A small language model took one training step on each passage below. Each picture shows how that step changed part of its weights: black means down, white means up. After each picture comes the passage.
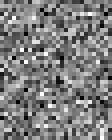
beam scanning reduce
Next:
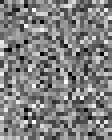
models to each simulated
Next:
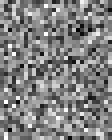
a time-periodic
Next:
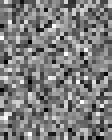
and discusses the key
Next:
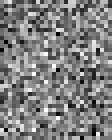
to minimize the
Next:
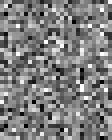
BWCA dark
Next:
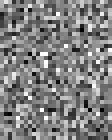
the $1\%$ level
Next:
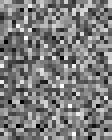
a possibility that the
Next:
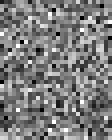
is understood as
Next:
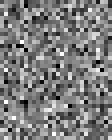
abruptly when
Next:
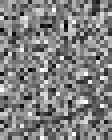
phases of the strongly
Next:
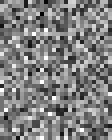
fact based on a new
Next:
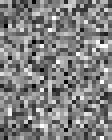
coincides with the
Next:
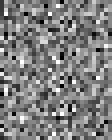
The existence of
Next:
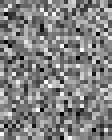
channel length (L)
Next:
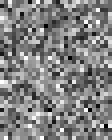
conductance (see
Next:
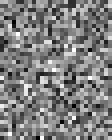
bit error rate and
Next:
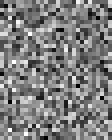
Lagrangian the
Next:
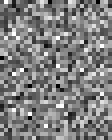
are specified for which the
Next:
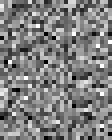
linear CA, the
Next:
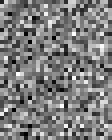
numerical results are reported
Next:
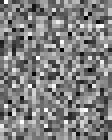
the data-driven
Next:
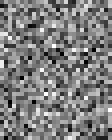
Chemical Theory
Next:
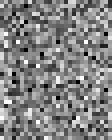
zero temperature relates the
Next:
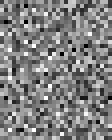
prediction and results including
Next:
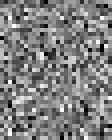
reviewed had
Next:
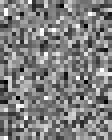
X-ray radiation
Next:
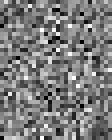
is expected from spin
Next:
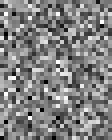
The Fano factor is
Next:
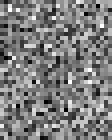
of atoms around the
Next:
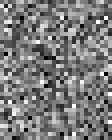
speed of the
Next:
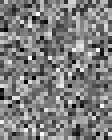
domain walls.
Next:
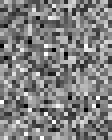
does not contain the
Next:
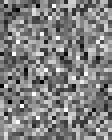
could be due to a
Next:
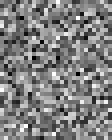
within twice the
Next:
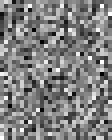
the zeroth and the
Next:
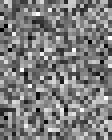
spatially match
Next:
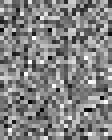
our study, we look
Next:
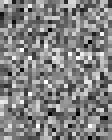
the power-law
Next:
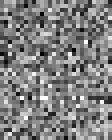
over which physical quantities
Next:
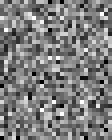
area comprises
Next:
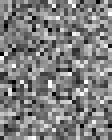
where $\Omega_B$
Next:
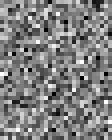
quantum volume from three to
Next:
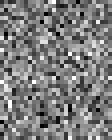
There is no trace
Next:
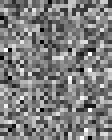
enough to push
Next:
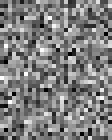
of BSs, we
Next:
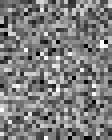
at Institute of
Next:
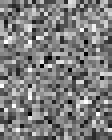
design considerations that are
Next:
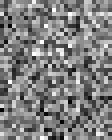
or comment) of our
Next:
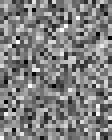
mean space gap between
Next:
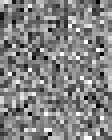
the predictive power of the
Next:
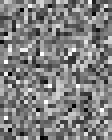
a fixed value of the
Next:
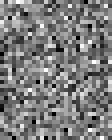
is non-zero and
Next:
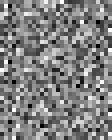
Limit} =
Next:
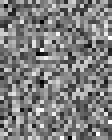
current configuration of
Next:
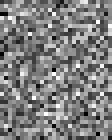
isotopes of
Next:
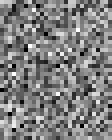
used for training, it
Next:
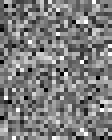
with two different resistive
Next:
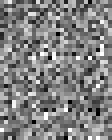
to allow the light to
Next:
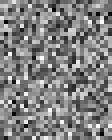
reject a model at the
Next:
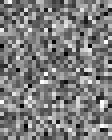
for a certain analysis
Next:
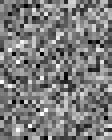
analytically by averaging
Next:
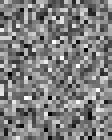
axis, which is
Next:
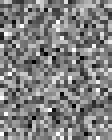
in preprint mode.
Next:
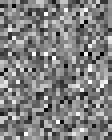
R1/CC pair
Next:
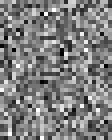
suppress the strong interaction and
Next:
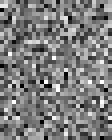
nonlinear SVC
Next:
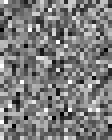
decays. The observables
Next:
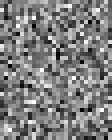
21 of Smith
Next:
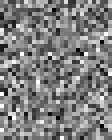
$\delta E_p$
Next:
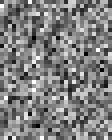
first planetary mass
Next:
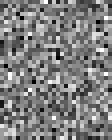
the exciton
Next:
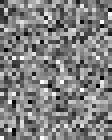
use our FPGA
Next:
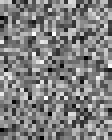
laboratory data
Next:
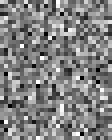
strength. The
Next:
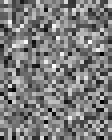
and multi-coil
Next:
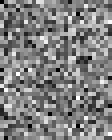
To obtain an accurate
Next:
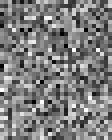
of the parent compound
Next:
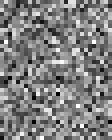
variable. As a
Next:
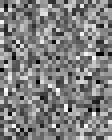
The absolute value of
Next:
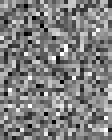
same remaining parameters as in
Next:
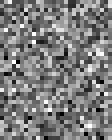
for the three groups of
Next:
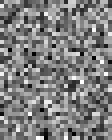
solution of the singular initial
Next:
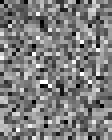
energy signalize the main point
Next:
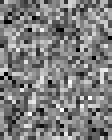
above statefinder
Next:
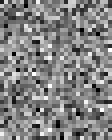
values $+$ and
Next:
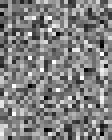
of Bakelite with
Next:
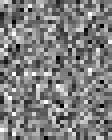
the field quanta are described
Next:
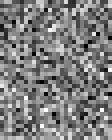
in the denominator
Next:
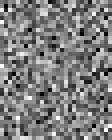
The dashed,
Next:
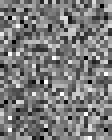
nonlinear model may be
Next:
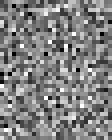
For details see
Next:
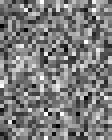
attention due to potential
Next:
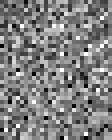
on timescales much
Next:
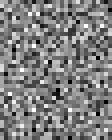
\cos \al \cos
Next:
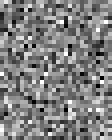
the following resonance
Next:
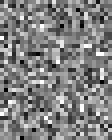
Sargent, W.
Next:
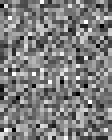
a multi-layer
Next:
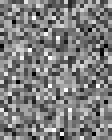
\end{eqnarray} which
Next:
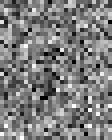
entirely, that
